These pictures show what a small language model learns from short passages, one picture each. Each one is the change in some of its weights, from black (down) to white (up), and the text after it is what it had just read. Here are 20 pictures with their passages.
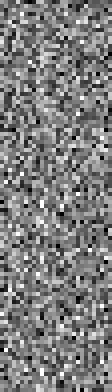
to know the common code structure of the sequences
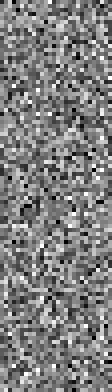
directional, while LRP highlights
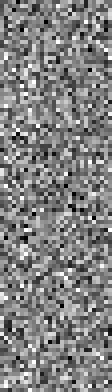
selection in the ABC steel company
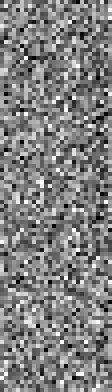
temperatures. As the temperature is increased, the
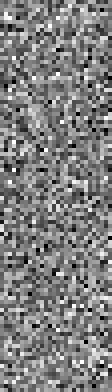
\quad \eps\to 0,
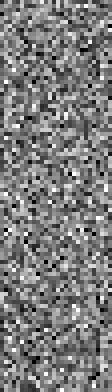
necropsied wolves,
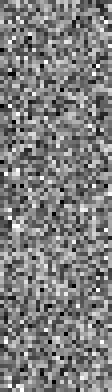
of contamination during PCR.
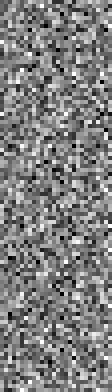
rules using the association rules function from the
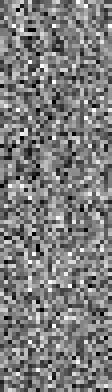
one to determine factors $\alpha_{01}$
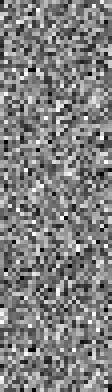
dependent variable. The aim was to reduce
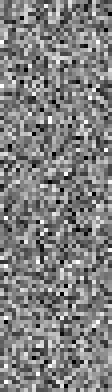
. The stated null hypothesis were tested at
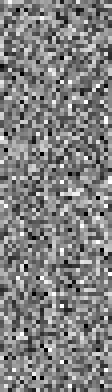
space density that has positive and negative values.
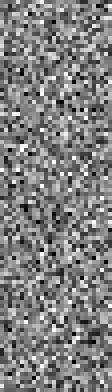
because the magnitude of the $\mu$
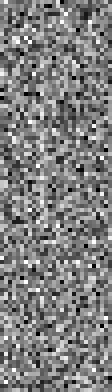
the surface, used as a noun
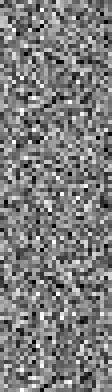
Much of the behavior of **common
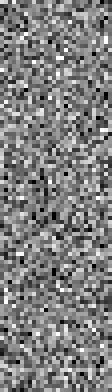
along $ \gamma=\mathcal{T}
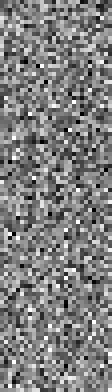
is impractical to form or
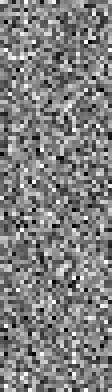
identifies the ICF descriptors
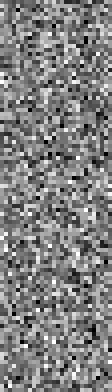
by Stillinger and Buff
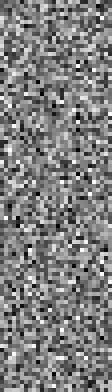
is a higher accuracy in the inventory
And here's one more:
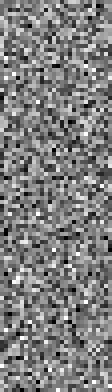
[0,1]$ is as follows:
